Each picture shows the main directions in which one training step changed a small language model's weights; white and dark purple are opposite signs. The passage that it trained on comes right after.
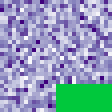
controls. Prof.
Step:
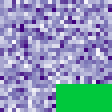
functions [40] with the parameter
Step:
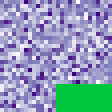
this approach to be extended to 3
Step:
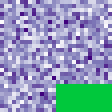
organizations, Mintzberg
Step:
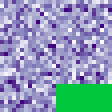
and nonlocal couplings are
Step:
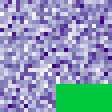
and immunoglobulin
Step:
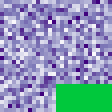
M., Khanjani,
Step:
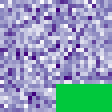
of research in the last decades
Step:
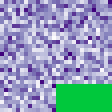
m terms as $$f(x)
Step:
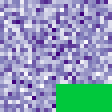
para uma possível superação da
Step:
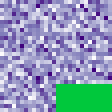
are consistent with the results of
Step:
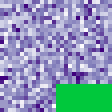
the PEC membrane. As
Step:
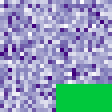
p.09) A autora
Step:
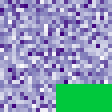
Sciences & Humanities
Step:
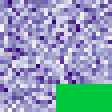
avlodning har qanday
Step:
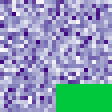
\section{On the way to
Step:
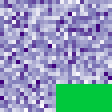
network this is 50 layers
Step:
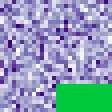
in the study in checking the
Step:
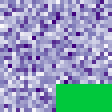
the dynamics of the dipole
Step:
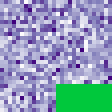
thing, we would not have the same
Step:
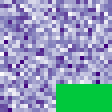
maxsus son.
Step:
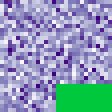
theory is faced with practical
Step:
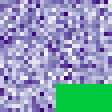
os resultados deste trabalho
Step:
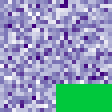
greater attention.
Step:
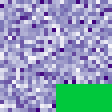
of superconductivity on
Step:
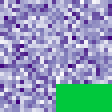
Após a adição de
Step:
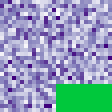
и приведения задачи
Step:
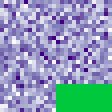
this area, we observed a
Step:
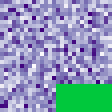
that the dispersion in
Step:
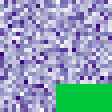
(the lowest flow rate in the
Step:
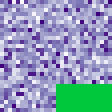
ko'sakcha Aloe
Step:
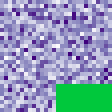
incluso si ellas
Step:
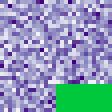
rate of 5 ml/hour
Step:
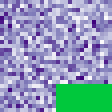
extracts in the reformulation
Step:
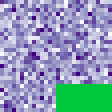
and despite attempts to
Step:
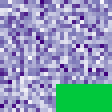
SBI branches to
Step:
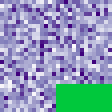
and complained that the
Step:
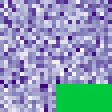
va xalqning madaniy
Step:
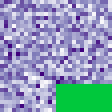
не обязательно
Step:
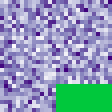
muon mass terms for both resonant
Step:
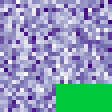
fim em si mesmo,
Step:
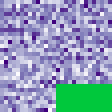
$\epsilon^2 \ll 1$, the
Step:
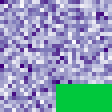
Adjust the pH to
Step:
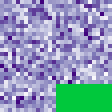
to study the nuclear
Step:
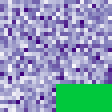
an event occurs in a
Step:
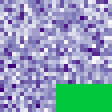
margem erro de 5% e
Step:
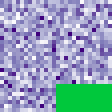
Very High Vulnerability
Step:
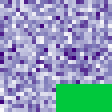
In this paper, we consider a
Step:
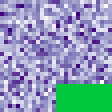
bilan barobar
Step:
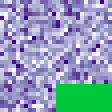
2 \cdot \pi \cdot t}
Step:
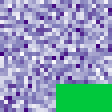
can make an educated guess
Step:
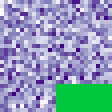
În dependență
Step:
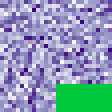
the choice of the cubic
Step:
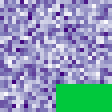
Dev to Arch, performing a
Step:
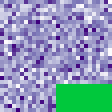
take the combination of the same
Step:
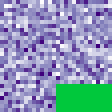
usually taken into account
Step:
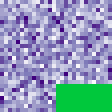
double ; correlated
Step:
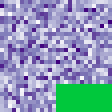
and duration calculation process of the
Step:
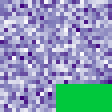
liquid-level control
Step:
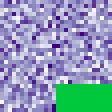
economy . In India the number
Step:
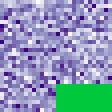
time between assignment and start of
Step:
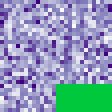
59 participating schools,
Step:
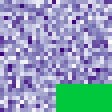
appears to us that the heat
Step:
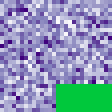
using an Augmented Reality
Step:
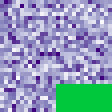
риоя қилиши
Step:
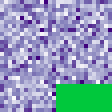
85%, na ausência
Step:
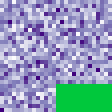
in the analysis are shown in Fig.
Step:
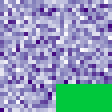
mixed ligand systems using
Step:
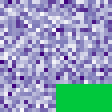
DM halo density field. In
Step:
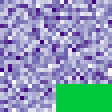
methodology is Figure 1. The
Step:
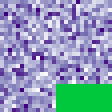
in the bud everyone has
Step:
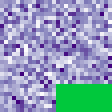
e pode ocorrer com o
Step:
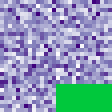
collapser model of
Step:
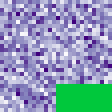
remains low with respect to all
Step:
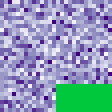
de inicio el cuál
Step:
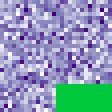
вилучення плода
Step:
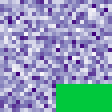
proposed a "Long-Term
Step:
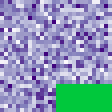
: “OM RAJAS
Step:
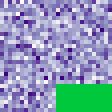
digitais. O autor
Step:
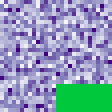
in a chess board-like
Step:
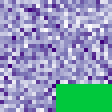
model quality and visibility.
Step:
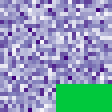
relevant for models with
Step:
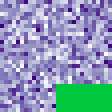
during $\Delta t$. After the
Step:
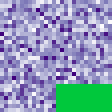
and developments since the last
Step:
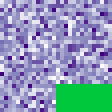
related surface gravity are
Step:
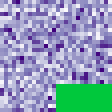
qiyosiy talqini
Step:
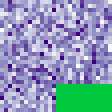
(ERGUIB, et
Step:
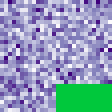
responde: Cese,
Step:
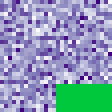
mostrada por la clase
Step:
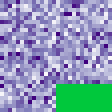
$v_c$. At the same
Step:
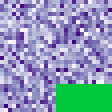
de tributos federais
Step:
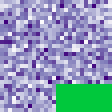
gelernt, dass die
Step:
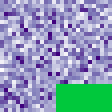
on research integrity cases:
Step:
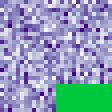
past and future data for their
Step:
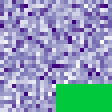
davlat universiteti
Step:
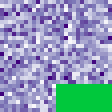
the paper suggests
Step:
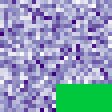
to ensure they are available
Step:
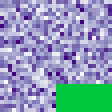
their timber yards and
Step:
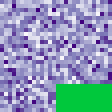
and RUSLE2.
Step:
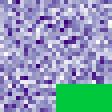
skyrmion we considered.
